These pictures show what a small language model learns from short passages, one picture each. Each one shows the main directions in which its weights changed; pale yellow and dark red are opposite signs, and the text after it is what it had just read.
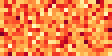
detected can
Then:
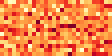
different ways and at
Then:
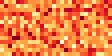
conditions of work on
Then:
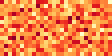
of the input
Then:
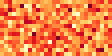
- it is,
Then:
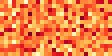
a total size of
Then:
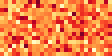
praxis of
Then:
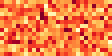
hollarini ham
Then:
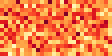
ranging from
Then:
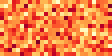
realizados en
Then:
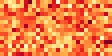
a ação de
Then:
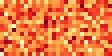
levels. A
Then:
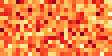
covering national
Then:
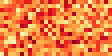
include China
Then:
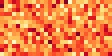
paper and
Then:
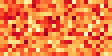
bu oson ish
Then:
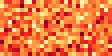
heads of
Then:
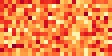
the thickness of
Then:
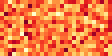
- **Creative
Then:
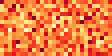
needed to make
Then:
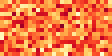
een zeer
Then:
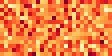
situación generada
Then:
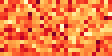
country has been
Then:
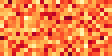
force needs to
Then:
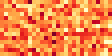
turn provides an
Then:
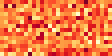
an impaired
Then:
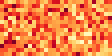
de integración social.
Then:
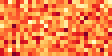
Facultad de
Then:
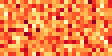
pues creia que
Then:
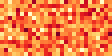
va yechim
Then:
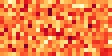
quema. En
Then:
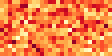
natural del
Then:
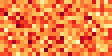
and fetal
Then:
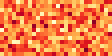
viable only
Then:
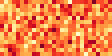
injection site
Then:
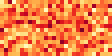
improves the
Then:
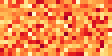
the results of ant
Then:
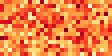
information needs,
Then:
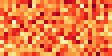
Table 1.
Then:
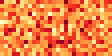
the notion of
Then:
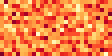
SEM, careful
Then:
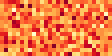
is nowadays
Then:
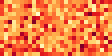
To determine
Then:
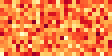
Description of
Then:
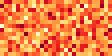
1. Formulation
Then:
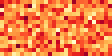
harf bilan
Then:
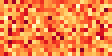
i diversi
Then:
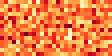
se não há
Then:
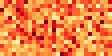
as well. The
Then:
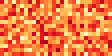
in the central
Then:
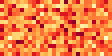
to understand
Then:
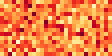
study sought to
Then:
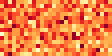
e outros dois
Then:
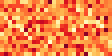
The code that
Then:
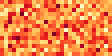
por parcerias
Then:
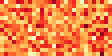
thinking process is
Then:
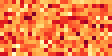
assess the individual and
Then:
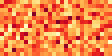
of the product
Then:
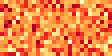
Sri Lanka
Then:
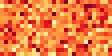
places the
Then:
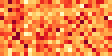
aptitud de
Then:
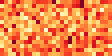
been proposed to be
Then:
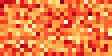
bir çox
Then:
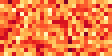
their expertise and
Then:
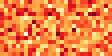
4. Irina
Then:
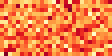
was the only thing
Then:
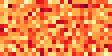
private or
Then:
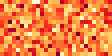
Dificuldade no
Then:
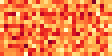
combination of
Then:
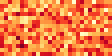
la cualificación
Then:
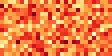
to the Villa
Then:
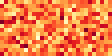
of implementation in a
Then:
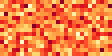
years back.
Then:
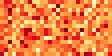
biladi; yosh
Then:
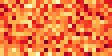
defined through this
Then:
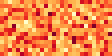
ng wika
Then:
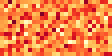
vinculados à
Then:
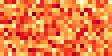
data that might have
